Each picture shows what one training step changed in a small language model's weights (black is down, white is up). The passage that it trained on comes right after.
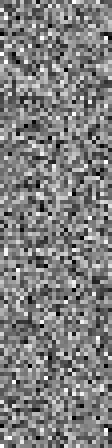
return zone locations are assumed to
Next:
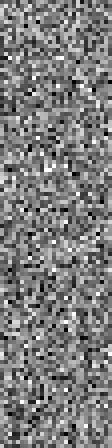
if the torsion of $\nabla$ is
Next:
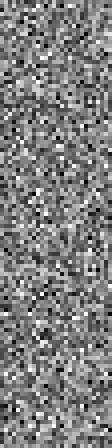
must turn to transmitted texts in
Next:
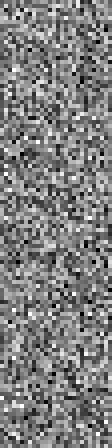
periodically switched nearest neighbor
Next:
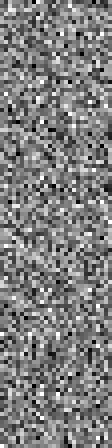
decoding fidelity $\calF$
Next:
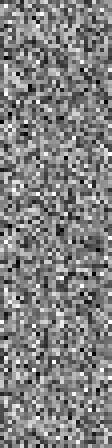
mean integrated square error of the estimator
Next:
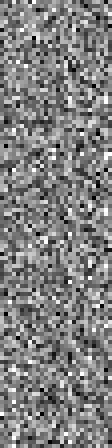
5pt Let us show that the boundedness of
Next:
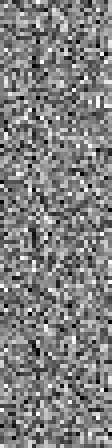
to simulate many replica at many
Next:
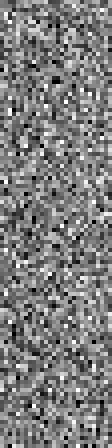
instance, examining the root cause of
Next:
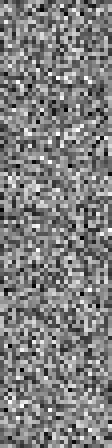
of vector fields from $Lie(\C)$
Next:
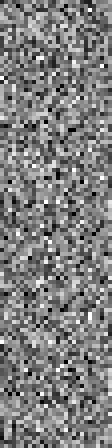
when compressed, as in typical
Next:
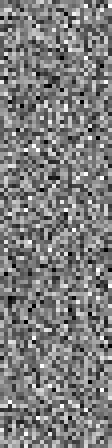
formula, we have $(K_X,
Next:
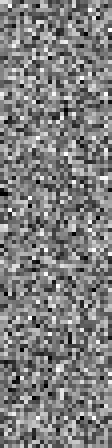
times better in terms of settling time
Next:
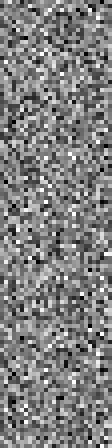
We did not argue in detail in
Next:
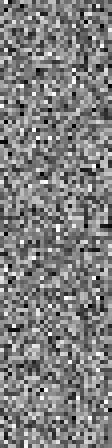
with Hagedorn resonances.
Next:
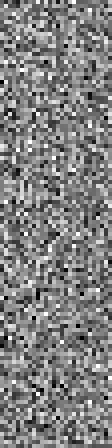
gaps or edges, which are corrected
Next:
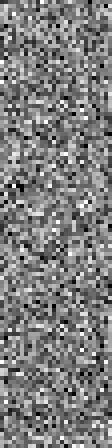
fact, if $B(X)$ is the
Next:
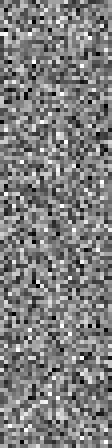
\aiz(\tau) \qquad
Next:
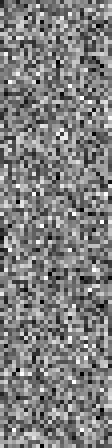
by the relation: $$A = {\cal
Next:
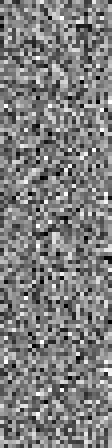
to mesons at intermediate to high
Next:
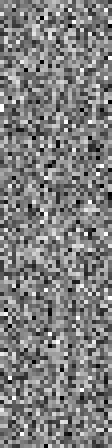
GQD is quantitatively different for
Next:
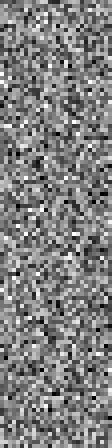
very effective for stiff problems. Be
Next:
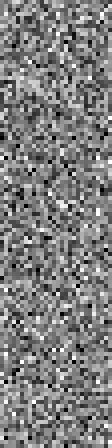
that immediate interactions ($z_{i,j}
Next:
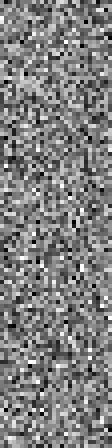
suggesting that star formation may also take
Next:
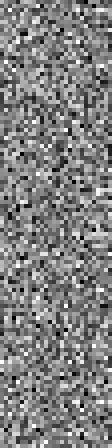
subject of ongoing research.
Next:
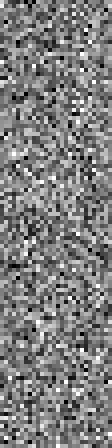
OX11 0QX, United
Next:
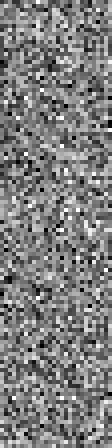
to some point of ${\cal J}$ by a
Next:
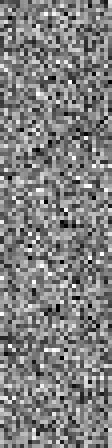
we focus on the coincidence events for
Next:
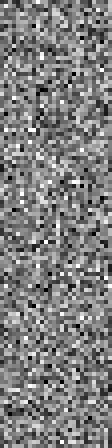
to $\mathcal{L}(P)$, is a
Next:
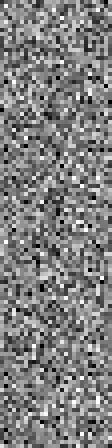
We note that the bulk of nuclear
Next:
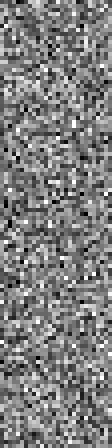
more complete (non-linear) dependence on
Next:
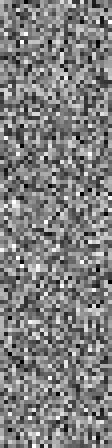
the intervals containing $0$ and
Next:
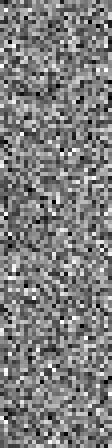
m$. Then we have a natural morphism
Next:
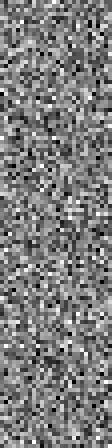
\simeq 0$. The latter is also quite
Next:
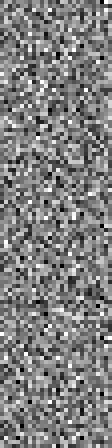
have $dN/dz \gg
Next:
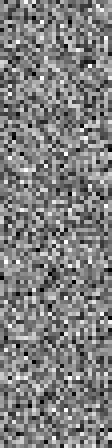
l2 bounds on the gradient of the
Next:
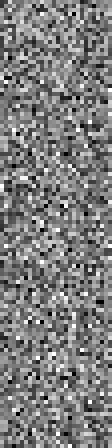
where the sum is over the mixed
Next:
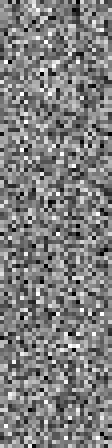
BERT} \vspace{1mm}
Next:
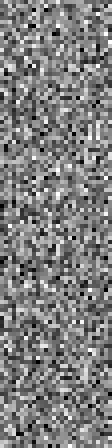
areas where the binary-lensing
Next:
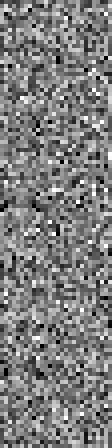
is useful to point out the following result.
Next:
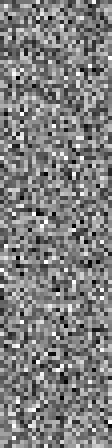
$m$, uniformly over $\beta$,
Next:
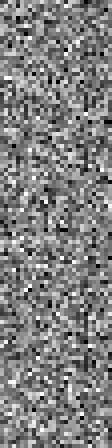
parameter is expanded and then transformed into
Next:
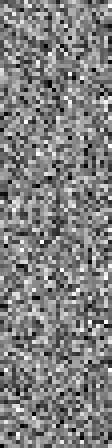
local operators, obtaining a relation between entropy
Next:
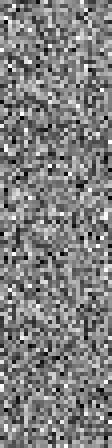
need a version of Grauert's theorem
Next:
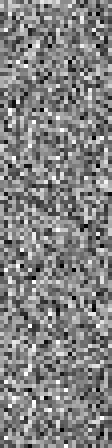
minutia descriptor and
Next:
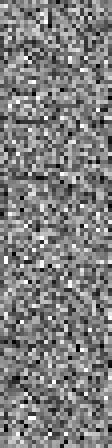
common knowledge that the classical Euler
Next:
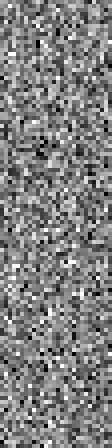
air. Before getting too
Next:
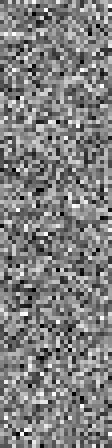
resemble the spin-down magnetar
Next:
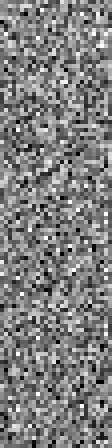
in a toy specification language
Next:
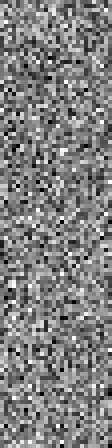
For the $S_{k,2}$ observe
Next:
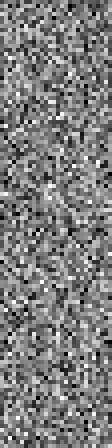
\mathcal{T},\forall i\in
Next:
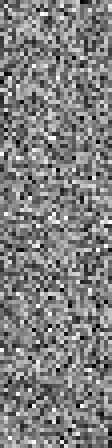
and using $(\ref{desi})$, the
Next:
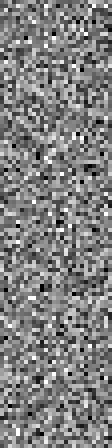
ring of operators with a unique ternary
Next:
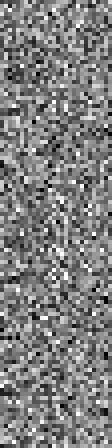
A connected subset of $\G$ is a
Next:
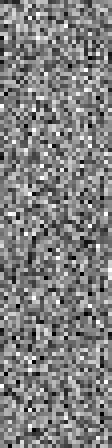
self-contact as described in the
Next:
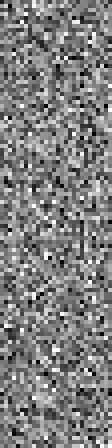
(Z\oplus \bar Z),d)$
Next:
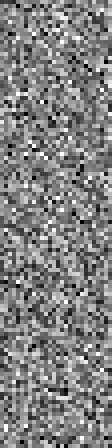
display the hash table as a matrix using
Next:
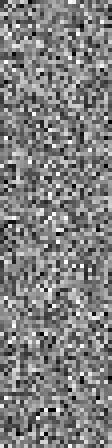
subsets in $\ell_2(\kappa)$.
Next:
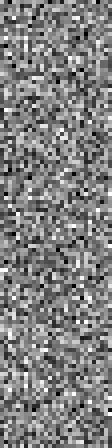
by releasing kinetic energy and
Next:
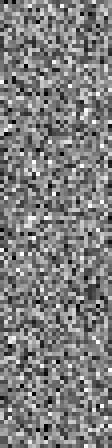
corresponding $2M\times 2M$ charge
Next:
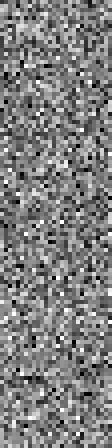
then $f$ must vanish on the whole
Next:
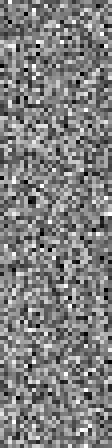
proportion of the observations are discarted.
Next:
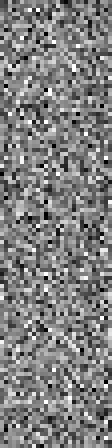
+ \sigma = 2$ and thus this implies
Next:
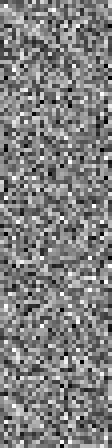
asymptotic stable. The convergence follows from the invariant
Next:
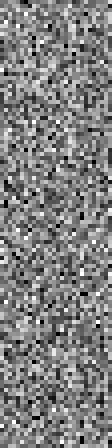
Since the isospins of the initial and
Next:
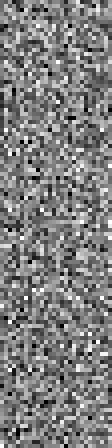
pairing model on an NMR quantum
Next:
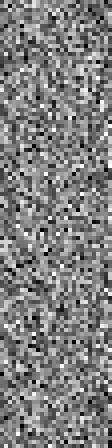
\cite{Weinstein}, it is
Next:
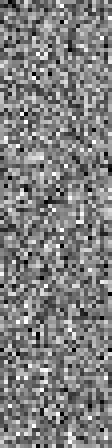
select any $g(x)$ and
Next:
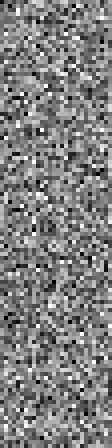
al.\, 1995) are in the range
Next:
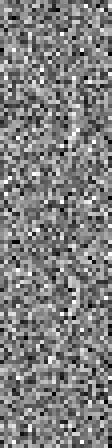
{\bf E} (see, for example,
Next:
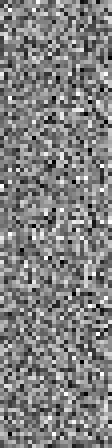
(FOM), and the EU
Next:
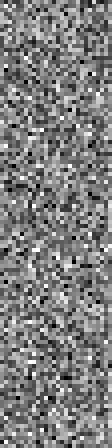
for the bias is that there is only
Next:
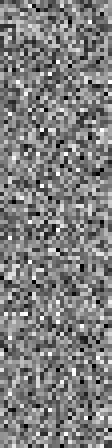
that these are the only cases in which it
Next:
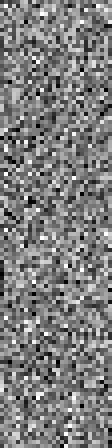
Markov process in discrete time, while as
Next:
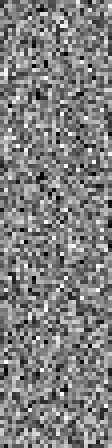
by the following equivalent system (in frames of
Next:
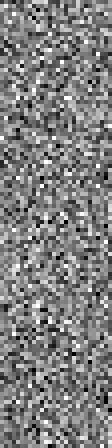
quite large, since we basically only require
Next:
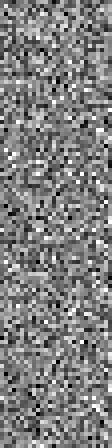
in Section 3.2 below), but we point
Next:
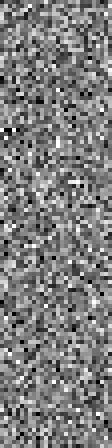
is applied with $p=t(j)$,
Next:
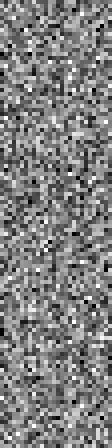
Grothendieck Algebraic
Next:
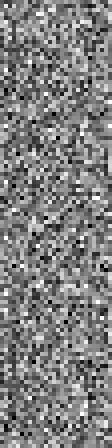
In the present paper, we describe a method to
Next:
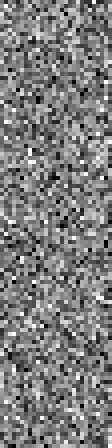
for $X_j$ is defined as,
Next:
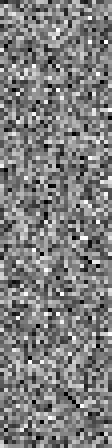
points as $\sigma$ on K3. It
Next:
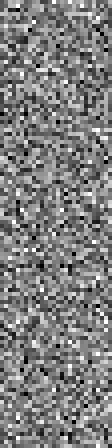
rapidity $Y$) with
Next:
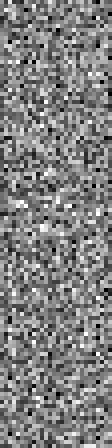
various solution methodologies. To leverage
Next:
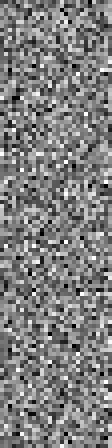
the following definition makes the category of
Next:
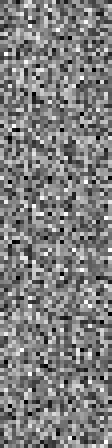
determines a positive harmonic function
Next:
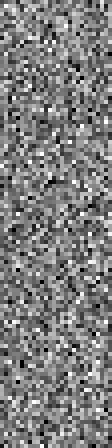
follows. Fix an $s' \in
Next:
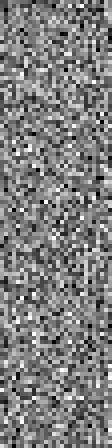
their invariance against the perturbation by
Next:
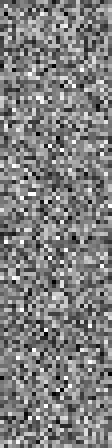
in the very rare situation that the
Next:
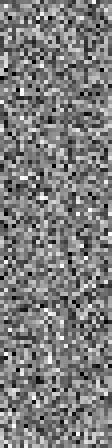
$u$ with respect to $t$ is
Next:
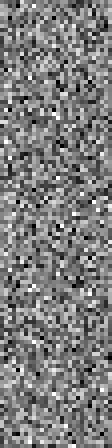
\begin{cases} \fit
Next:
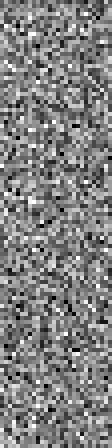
have Leading Set with 2
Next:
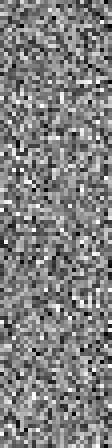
\ref{section-lemma} any element
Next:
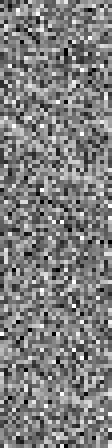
stage compared to the energy density and b)
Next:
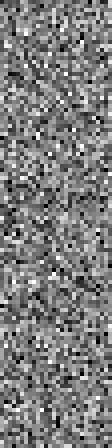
our work is to show, how the combination
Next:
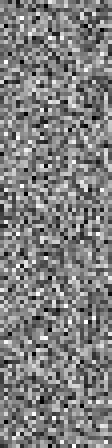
despite of its nonextensivity
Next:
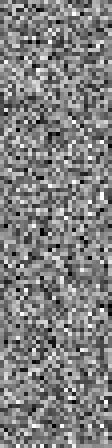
respective amplitudes of the diurnal
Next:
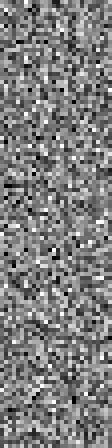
replicas every $10^{3}$
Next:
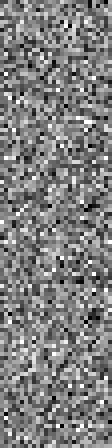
Theorem follows from [DG, Vol.
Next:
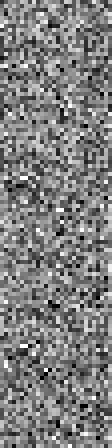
Our goal is to estimate the target coordinates
